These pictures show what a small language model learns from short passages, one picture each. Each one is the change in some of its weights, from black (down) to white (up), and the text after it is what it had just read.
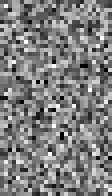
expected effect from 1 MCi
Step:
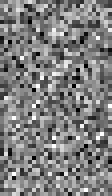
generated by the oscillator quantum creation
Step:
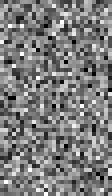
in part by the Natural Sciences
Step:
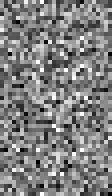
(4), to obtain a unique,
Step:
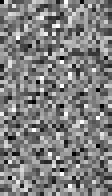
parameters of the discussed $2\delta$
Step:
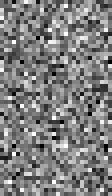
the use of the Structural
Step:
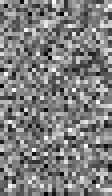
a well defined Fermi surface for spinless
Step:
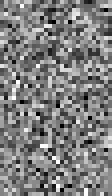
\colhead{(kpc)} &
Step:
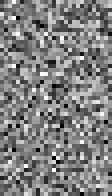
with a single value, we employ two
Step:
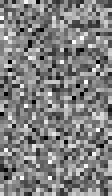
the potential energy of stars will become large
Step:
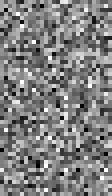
This leads to a more pronounced
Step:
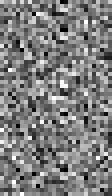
highly efficient evaporative cooling can
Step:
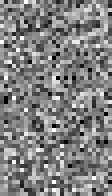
a 2D lattice, and $\mu$
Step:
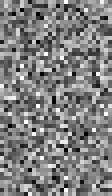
ion beam also etched 20 arrays
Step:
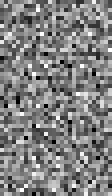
sequences for linear spreading can be
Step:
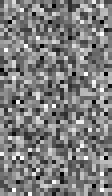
is the abnormal score for ith
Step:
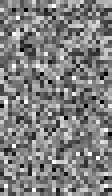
data structures and statistical hypotheses
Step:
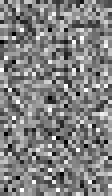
are able to reproduce some main features of
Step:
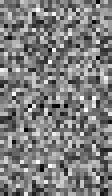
nonstable results that clearly present positive
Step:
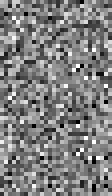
we scrutinise non-linear
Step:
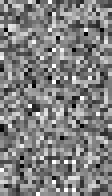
of pions, sigma mesons
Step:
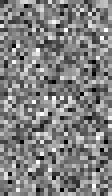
it as part of the learning process and
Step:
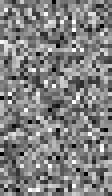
In addition, other STWP structures,
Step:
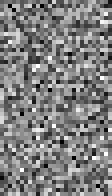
dielectric and air band
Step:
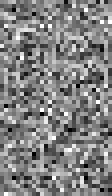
inference feasible for this mixture
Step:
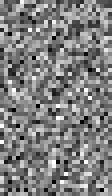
theoretical predictions. In particular, when
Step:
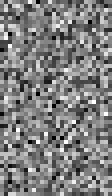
of visual artifacts. In
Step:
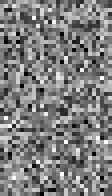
be limited in this transverse dimension by the
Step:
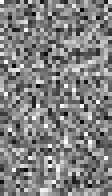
a {\bf linear } vector valued
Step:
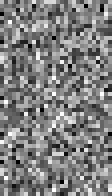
plane} The analysis of the FP provides
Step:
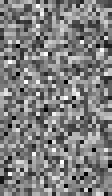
to the enhanced persistent motion of
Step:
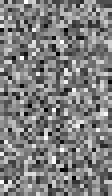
a given word $w$ contains any
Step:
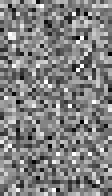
techniques (inductively coupled plasma
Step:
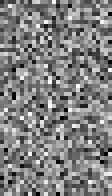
$\nu_s$ are defined where the
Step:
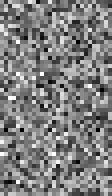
of the pilot collisions. By
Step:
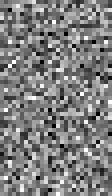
produce a better image. The flux density
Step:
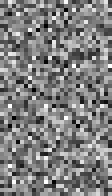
of the top row gives the frequency
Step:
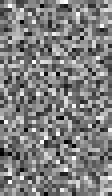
here reported: two low-flow regime experiments
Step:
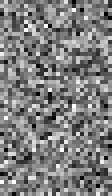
a node of the standing wave, close
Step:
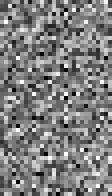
\item The surface of the top of the
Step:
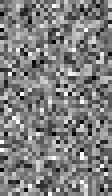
curve in Figure 1(a), one can
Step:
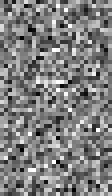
these redshifts, especially at
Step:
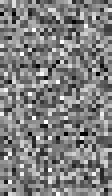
fast decision-making in the
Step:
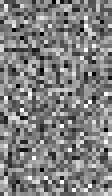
Young Researcher
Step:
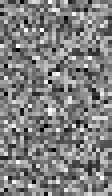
(TLS) effect framework from
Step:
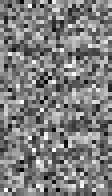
is the symmetry factor of the diagram, and
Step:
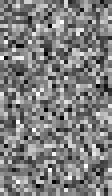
spatial structure, in which case the individual component
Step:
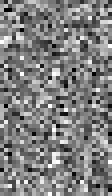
equality is predicted from thermodynamics
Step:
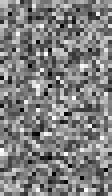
core, located 6.5 cm from
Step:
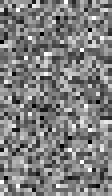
T Tauri is known to have
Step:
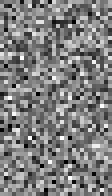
in the tunneling region, and the
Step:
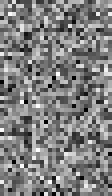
at prediction, apparently does
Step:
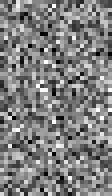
equations. If the external momenta are of
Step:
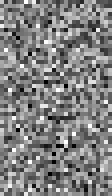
a critical model, one could drive the
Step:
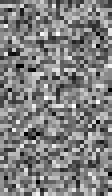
two-loop level can be expressed as
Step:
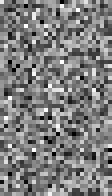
chains of edge-sharing
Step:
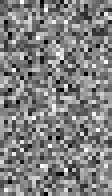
challenge for future work.
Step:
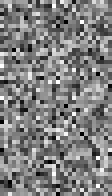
difference between these values and the original ones
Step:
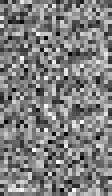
by the value of the corresponding trace
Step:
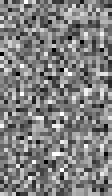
a Polya's walk
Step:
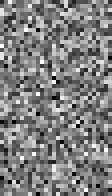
the distribution of the luminous matter
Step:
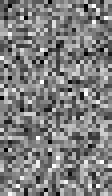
disease merely as an
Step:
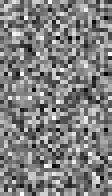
rate, while poorly known, is
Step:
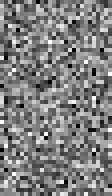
and finally discuss the viability of a
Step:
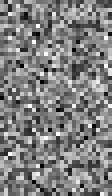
amplitudes for outgoing waves near
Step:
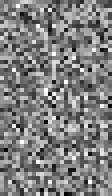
potential $F(\phi)$ controlling
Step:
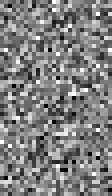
contribution, and if you require technical
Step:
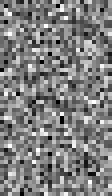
Techniques: image processing --
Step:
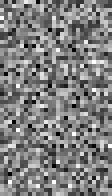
the correctly varying width. The
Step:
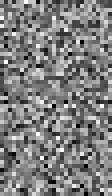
the error function. Notice that, in
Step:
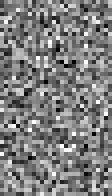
for Bjorken/Gubser
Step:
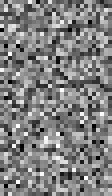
of pre-processing methods in a
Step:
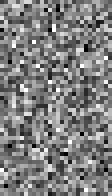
over the subsequent 45 years
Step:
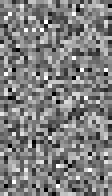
(LNV) and of lepton
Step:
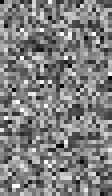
separate study reported elsewhere
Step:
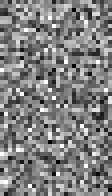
obtain similar results from lattice simulations for the
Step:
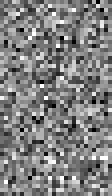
\eqalign{ \langle n \rangle
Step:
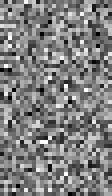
an important role in the evolution of the
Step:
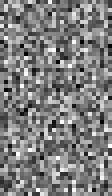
of LyC leakage, the
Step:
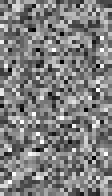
noise term does not produce the
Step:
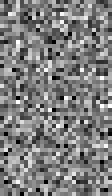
oscillations in the solid core. The order
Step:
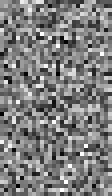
\mu _5}\quad \quad
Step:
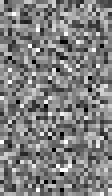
external magnetic field is $\omega_{\rm
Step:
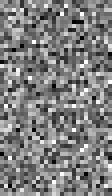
%Additionally, the ability
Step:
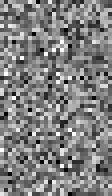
of $\varphi$ at $S \sim
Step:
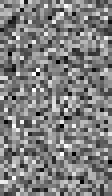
respectively.} \end{figure*} The last
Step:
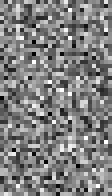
scope of this study to single
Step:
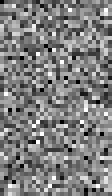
outer detectors was 100 m. The
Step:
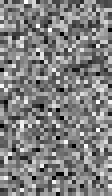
a clear connection between the flat limit of
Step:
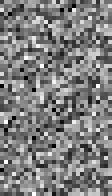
spikes, while the average
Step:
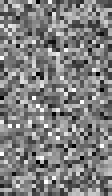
of the flow depends on the flow variables,
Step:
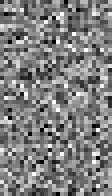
metal lines $d_m$ is
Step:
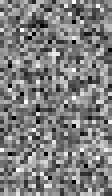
operational region is the linear part of the
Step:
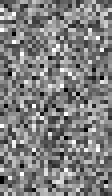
UT. As concerns the
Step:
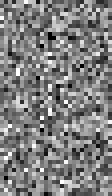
the corresponding two-dimensional representation of the
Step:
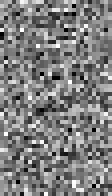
\begin{eqnarray} C_{n}
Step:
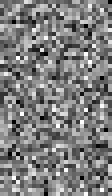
hybridization gap in the TSS
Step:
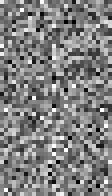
the tip into the sample, and is
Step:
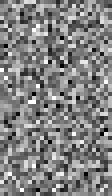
better place to hunt
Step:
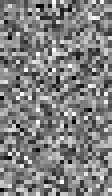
degradation of Model Drift
